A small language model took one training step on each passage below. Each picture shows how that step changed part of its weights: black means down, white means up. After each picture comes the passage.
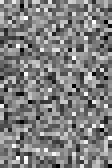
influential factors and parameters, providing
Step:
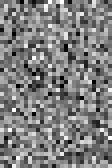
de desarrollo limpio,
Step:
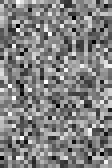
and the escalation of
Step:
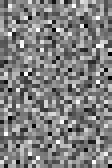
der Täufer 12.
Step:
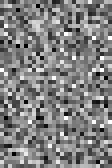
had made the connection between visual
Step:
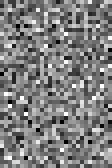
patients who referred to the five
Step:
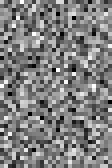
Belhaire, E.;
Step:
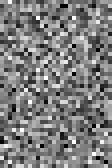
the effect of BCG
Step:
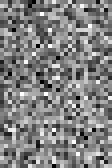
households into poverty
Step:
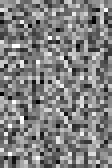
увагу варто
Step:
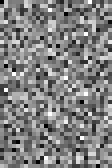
oladi. Ikkinchi
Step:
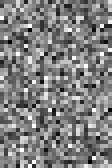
health insurance.²
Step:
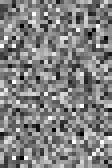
industries, the human element can
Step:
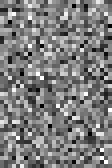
Americas and Europe** -
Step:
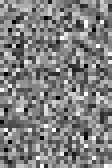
depois de se ter em
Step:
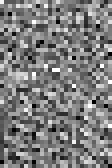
detection, medical imaging,
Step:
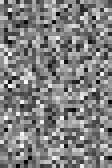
Y TRABAJO
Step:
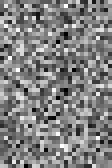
acțiunile victimei
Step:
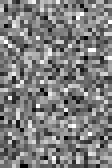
recai sobre os fracos
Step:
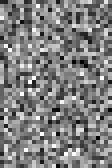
cosecha. Se evaluó
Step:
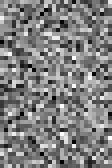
month later, the same patient presented
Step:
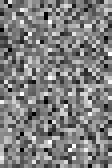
Systems Technology XII*,
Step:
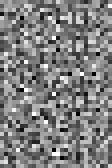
presence on foreign markets. They report
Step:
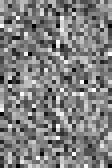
CP diet. Furthermore,
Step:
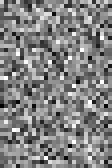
opmerkingen, die op
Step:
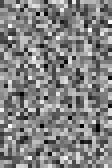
the liquid cell medium was
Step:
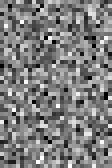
10,3 millones en
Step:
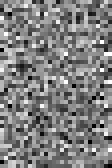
that contribute to the construction of
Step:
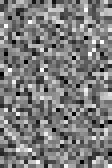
found that The complex potential for the
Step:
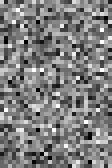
had normal triglyceride
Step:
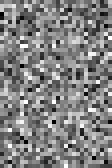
low adherence to recommendations for
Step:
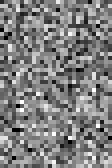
de una subjetividad sin
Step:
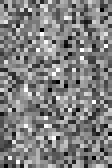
lulus memiliki
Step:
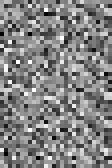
HADS-D (r
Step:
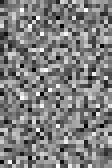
shown in fig.1, which
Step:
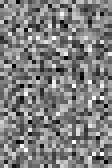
to the present and facilitates
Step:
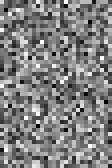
time with other fibers mainly
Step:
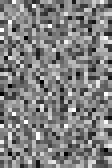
temáticas atuais e
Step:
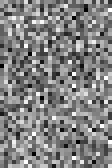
role of PMO itself. To
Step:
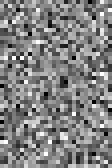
an average of 25 points.
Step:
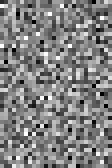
éticos, promotores de
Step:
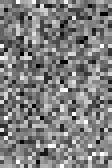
about their use. Best practices
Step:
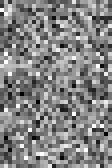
and approximately constant. Hence
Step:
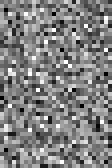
keywords" options are
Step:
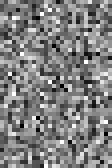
у певних видах
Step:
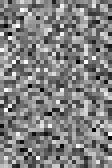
BLM cells suggest that
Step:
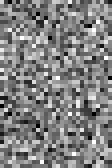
Direitos Humanos,
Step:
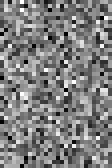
(Tl), Copper
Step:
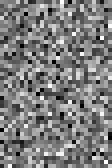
a choice of profile must
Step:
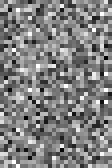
long-term fuel storage
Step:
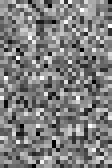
relations between political centres and
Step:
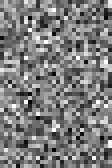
of the MCDO method as
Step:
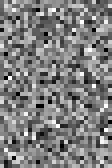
adsorption method, metal
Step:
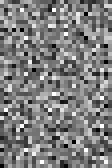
community has an average of 15
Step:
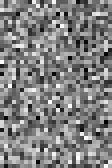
In fact, while soft materials allow
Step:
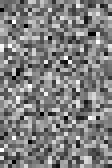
Institute Dehradun,
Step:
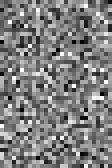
idiom you are using.
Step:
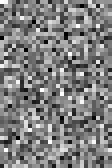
Henrique. -
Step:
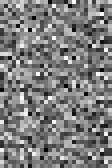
time allocation is not
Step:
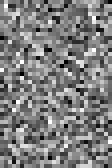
de instrumentos cirúrgicos
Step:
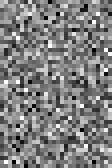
competencies scale. TABLE
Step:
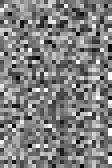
kaybının eğitim
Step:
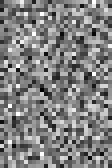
Besides, sustainable business practices
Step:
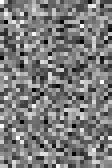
enkel *die*
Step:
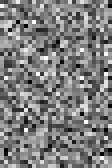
the ITO reference has a
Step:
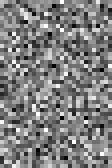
primary therapeutic strategy for the
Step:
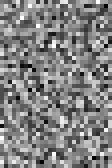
opened, the application brings
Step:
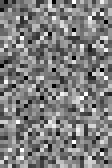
assessed after the training, and
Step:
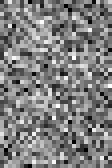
of presentation. Result The
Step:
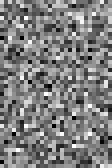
awards) are related to
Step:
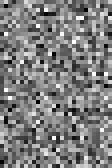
I-IV. SJM
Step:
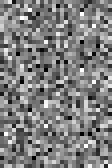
intensivligini namoyish
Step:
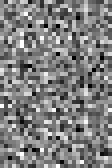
We present the problem, the solution
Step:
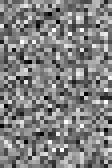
do not appear to have been studied
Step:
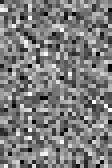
therapeutic treatment agents.
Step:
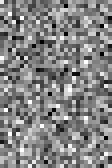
Trinh Lord.
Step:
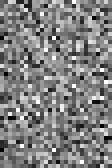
themselves, since they can only make
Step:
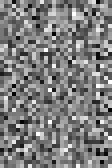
passada ou presente, ou
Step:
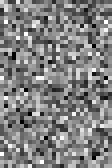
starts with - The appearance
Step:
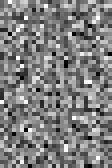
sou a Meta 3
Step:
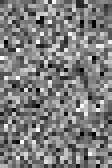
eritmasini ichirish
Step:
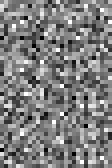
диференціювання і
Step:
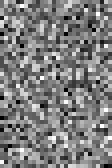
which shown the reactivity with
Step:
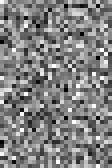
masala; pozision
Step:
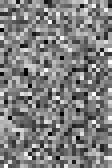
Norsaitovich Toshkent
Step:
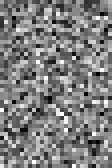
have not established clear clinical manifestations
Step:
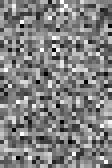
By dissolving required quantity
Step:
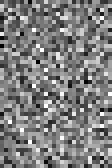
accomplished for two different internal
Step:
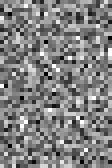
that makes a person fit to be
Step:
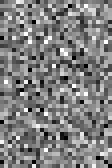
two modes. SoftAP
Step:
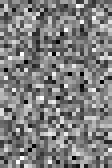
Plant Scheduling
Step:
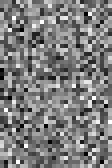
Engineering and Architecture»,
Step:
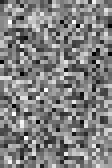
Peletakan Mesin
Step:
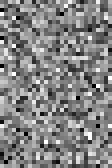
arqueólogos de la
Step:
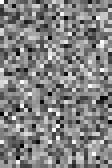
the 21st Space Wing
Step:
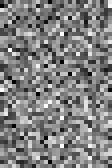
for the OpenCHJ
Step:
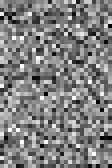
sont incarnées,
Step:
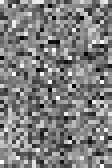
competitive, reliable and secure
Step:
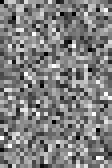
sample region (estimated
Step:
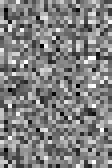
ayollar va bolalar
